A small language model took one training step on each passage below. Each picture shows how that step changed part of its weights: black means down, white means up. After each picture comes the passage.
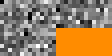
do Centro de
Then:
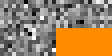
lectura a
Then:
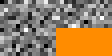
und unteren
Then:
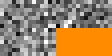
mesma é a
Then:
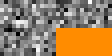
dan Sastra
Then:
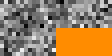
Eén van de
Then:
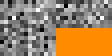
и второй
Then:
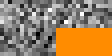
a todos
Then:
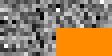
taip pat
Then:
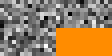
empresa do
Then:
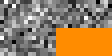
til va nutq
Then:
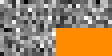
va "Big
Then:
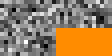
consideração a
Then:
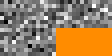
da Universidade
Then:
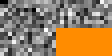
saat ini,
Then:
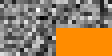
terilgan baland
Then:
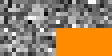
and Innovative
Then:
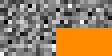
el marco
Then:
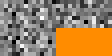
captura de las
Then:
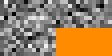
amaliy ishlari,
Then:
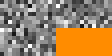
que é importante
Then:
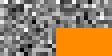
in weiteren
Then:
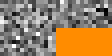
do Reino e
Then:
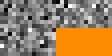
за даними
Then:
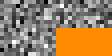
impactos do
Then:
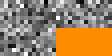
vida são um dos
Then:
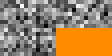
hâl ve
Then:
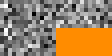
examines the
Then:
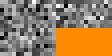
и речи,
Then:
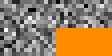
para un operador
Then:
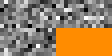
of feed
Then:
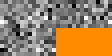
bino va
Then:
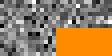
Con toda la
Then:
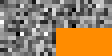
gama de
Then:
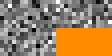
zijn nu
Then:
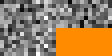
yang baik.
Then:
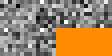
que destacam
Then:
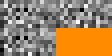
sujets de
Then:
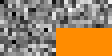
afinidad del
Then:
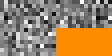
na região
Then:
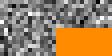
the myth
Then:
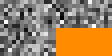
de horas
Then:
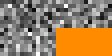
semangat untuk
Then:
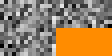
pescados das
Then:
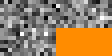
gos en
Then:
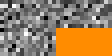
доходов и
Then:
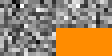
oshiradi va
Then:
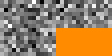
в экологических
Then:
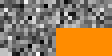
dari hasil
